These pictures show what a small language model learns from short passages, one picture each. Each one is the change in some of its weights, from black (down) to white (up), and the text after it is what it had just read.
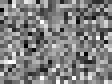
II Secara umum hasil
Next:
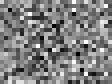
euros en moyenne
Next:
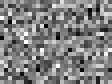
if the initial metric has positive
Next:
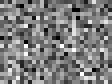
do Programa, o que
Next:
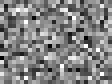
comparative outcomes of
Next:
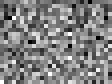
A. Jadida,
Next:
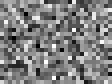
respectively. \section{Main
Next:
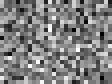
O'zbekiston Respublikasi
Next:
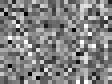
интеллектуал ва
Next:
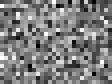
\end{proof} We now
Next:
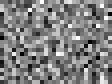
favorece la consolidación
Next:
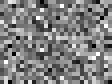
илмоқлар юз
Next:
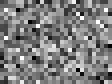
Ganesan} %
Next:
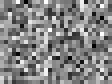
\abstract The main results of this
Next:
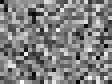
of all complete trees ${\mathcal
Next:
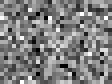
incomplètes et
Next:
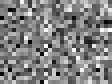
is still higher than the cost of
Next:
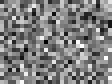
to 1 or very close to
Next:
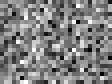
E}_v$ we refer to
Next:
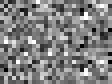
– М.: Наука,
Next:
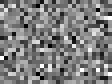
“Ta’lim, fan
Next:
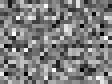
l\ \text{and}\
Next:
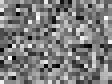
12. Черткова
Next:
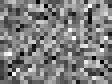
with its principal polarization.
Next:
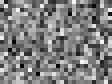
siempre tendrá un
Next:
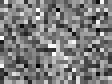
la prédiction, et que
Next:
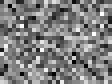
yuqori jangovor
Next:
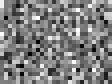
um papel fundamental nesse
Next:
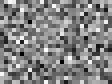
Ushbu maqolada mulk
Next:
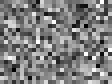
singgan, yurakdan
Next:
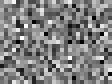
integrantes pautaram sua
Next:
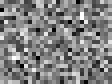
buona igiene
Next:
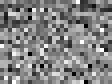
knowledge sharing through
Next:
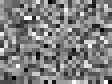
principles of selection and use
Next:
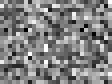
\end{array} $$ It
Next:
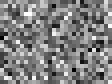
storage capacity &
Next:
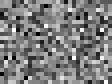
этим Интернет
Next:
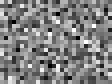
Buning asosiy sababi bola
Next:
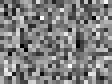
P.K., Carey
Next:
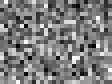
parenteral ARV
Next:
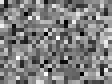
un frutto almeno
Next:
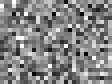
do dispositivo deve ser
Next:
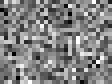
Completo do Terceiro
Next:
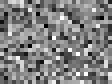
scalar curvature},\\
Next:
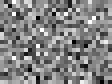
precisely counital factorizable
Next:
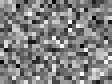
whenever a simplification is
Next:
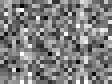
бошланиши ва уни
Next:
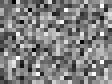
de combinatie controle
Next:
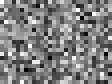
o'rta maxsus
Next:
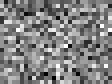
the rate of residuals.
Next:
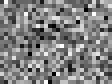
$\partial D_1\cap
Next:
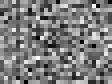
públicos e sem vias para
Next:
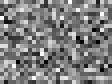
erros de dimensionamento,
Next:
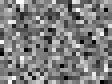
By Whitney
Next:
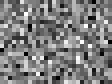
j\leq N}R
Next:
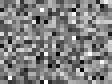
the irreducible fraction $x=
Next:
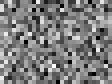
Gadayeva, M.,
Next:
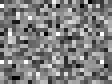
\end{equation} When
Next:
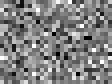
application of this reduction proves the
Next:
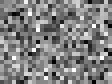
and we do not recall its definition
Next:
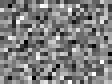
van de coöperatie
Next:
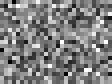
reconstructed images. A
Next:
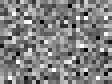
dieses Artikels im
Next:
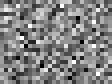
oilaviy nizolar
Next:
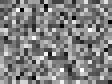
sehr interessiert an den
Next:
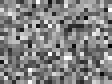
scaling of the coordinates)
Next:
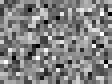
response. Lastly,
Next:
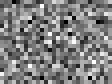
truth degrees,
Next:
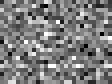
стремились к
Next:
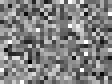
chiqadi: hazm qilish
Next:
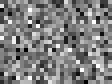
height in terms of asymptotic properties
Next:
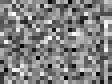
by Nick Ashley
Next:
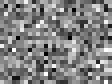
that the leading coefficient is $$
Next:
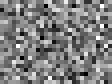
padrões das relações
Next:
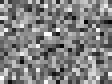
$T\circ S$ is
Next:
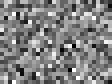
orthonormal basis of
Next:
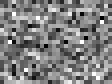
Scientist: International
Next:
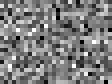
the universal covering space of
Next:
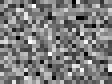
в Гулистанском
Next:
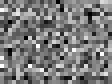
of the STEAM approach
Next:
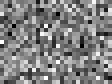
xalqaro standartlar
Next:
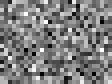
handled in one step, using
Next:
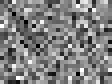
have to return one step back
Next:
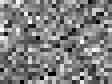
Doordien Smith
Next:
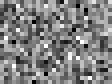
de vista de outro
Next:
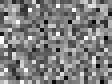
asimilación del
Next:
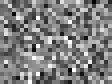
Digital Humanities und
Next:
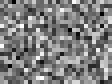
yuksaklik ifoda
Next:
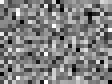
of the positions of the
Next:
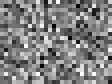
we must have $C' =
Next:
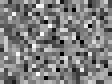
tavsifi va ularni
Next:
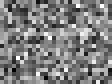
boxes contain the same number
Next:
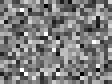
rivojlantirishdagi o'rni,
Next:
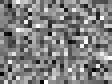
non-negative solutions of the
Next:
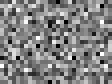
by definition of the normalized
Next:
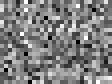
The following is known for arbitrary systems
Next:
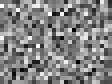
We correct a common (but
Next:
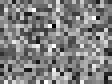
2 we introduce the framework and the
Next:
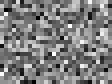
conditions on the weights and functions
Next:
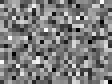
to a probability $\mu$ and
